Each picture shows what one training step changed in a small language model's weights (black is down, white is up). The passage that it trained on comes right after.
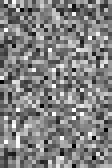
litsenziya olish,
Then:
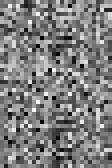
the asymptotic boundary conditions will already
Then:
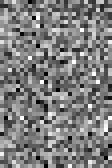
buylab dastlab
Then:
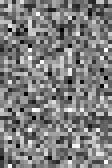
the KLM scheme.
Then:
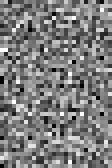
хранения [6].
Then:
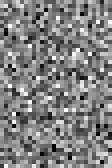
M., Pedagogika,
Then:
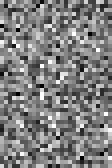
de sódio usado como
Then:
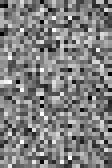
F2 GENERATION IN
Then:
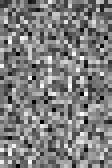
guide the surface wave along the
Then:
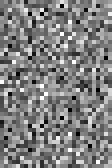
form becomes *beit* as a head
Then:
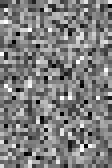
hotometry (Ahmed and
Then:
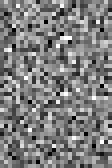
as using {\it HST's}
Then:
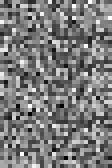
відповідав переконанням
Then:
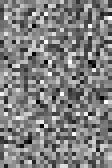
and generically finite. Then define
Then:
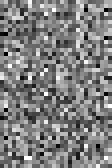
derivative i.e. the
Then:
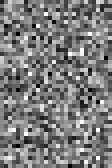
for numerical simulations of arbitrary complex master
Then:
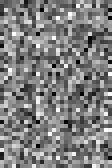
one should expect on general grounds.
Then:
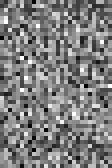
taxonomic description and distribution data of
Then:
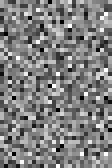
Toshkent: Fan,
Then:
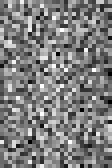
of 1 atmosphere and with
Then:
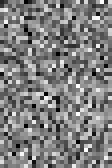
observe the temporal traces of diffusion while
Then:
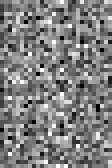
aldov yo'li bilan pul
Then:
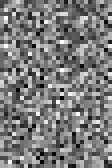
we aim to develop a geometric framework
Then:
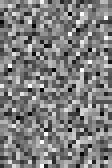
an IRR of 9%, with a
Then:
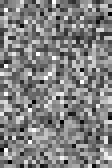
is fully prepared and developed educational policy
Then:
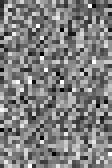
is control of hypertension and
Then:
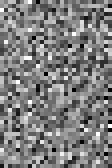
(RSSI) or Time
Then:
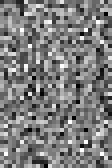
"Coding Freedom: The
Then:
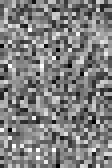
practices in flexible working options.
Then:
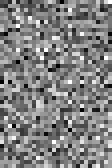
cashless economy is one in
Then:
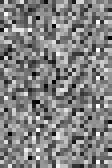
\end{equation} For example,
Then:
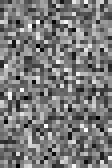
elongated system of brightest
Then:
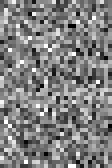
performance is better academically when my
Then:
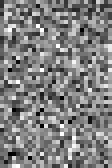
is determined to be $(7.04
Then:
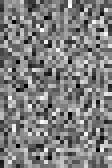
an initial Gaussian beam of the form
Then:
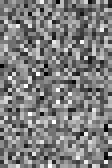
performed on a modern computer cluster.
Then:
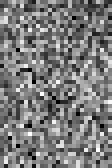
monochromator setup consisting of
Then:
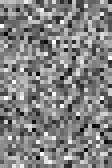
tartibi bo'yicha
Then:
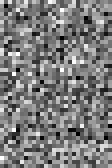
(2003). *Competencias
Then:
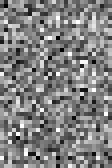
Way survived a statistical test
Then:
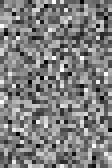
metaphysical. It concerns
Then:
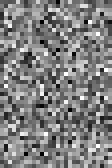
any such thing as freedom of women
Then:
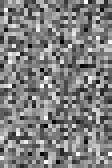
will be crucial to support these research
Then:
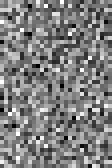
the policy also highlights the importance
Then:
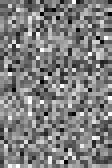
a Cooper pair is created in the
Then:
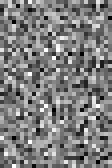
and low percolation threshold, and
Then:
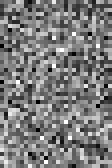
be developed by genetic and environment factor.
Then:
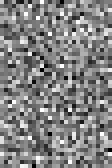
a su vez articulada con
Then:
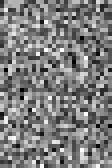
will you know if your goal is
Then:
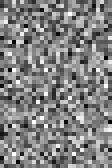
waste, composed mainly of glass
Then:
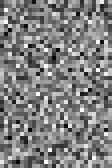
analyze problems, deconstruct them,
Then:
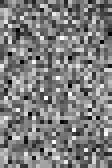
edges of dipolar skyrmions
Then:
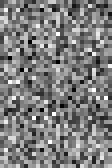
collection and structure refinement details are
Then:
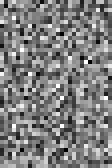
de epocă unde au
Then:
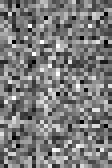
fake fingerprint image because the
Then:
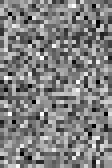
was concentrated to <2.5
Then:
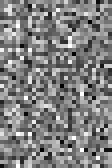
the temperature or the vertical velocity at three
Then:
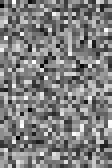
texnologiya va boshqaruv
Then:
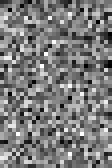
imkoniyatlaridan keng
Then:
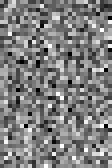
der Balkan mit den
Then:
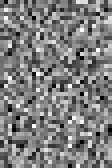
proposed an effective 1D wave-equation
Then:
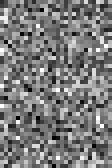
hybridization strengthens the coupling between
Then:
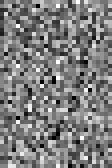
energy at the given separation d between
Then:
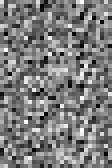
spindle cotton
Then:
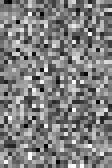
of Coulomb energy of
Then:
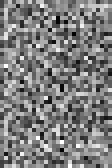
was significant and hypothesis for different position was
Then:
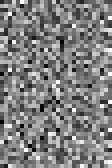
Orientation determination and
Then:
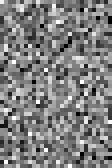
placement of the graft and
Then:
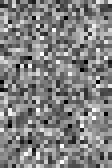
biri va eng asosiy savdo
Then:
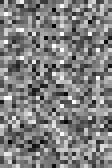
\hline \end{tabular}
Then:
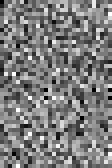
operator of interest is not completely diagonal
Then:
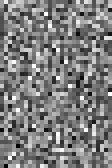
state of technology, the uncertainty in the
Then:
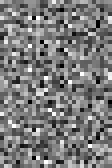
and University of Maryland,
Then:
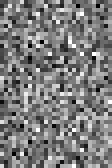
this information, our system will be able
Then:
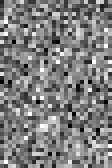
being strongly fueled by
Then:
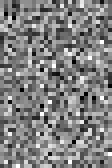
a strengthening to qHB.
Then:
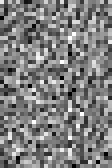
apple on the desk by
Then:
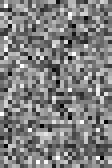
construction of the pionic part of
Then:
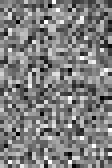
Gobo, Wakayama
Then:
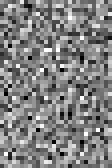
the current state of the incidence of
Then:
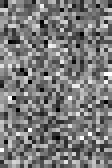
Individual Inventory Service
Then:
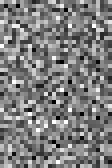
trismus. The most important
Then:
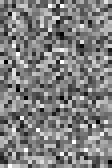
de un ansamblu de norme
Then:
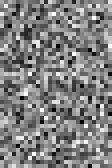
this pentaquark state is observed
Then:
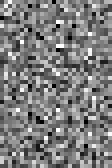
preferências do intérprete.
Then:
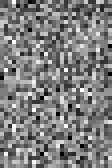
réalités - édition
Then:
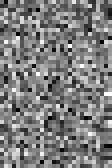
Combining this result with
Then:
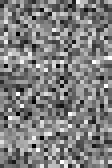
spectrograph. They were taken just
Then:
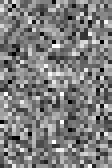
single salt-supplemented
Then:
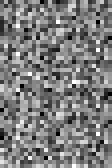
}\href {\doibase
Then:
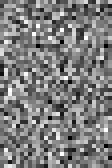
by democratic movements and
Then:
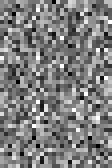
real-life objects to make
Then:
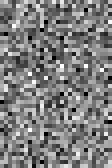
UiTM. In conclusion,
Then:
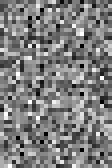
aminokyselina v A
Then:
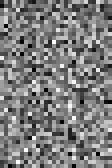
данным опроса,
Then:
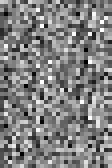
visit in one of the big
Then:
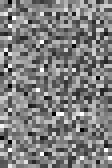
Вавилова. М.:
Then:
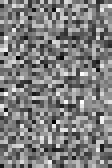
убеждениям, к
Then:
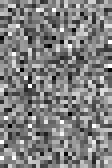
awareness. Communication and
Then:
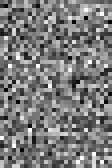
ортасы), *k,
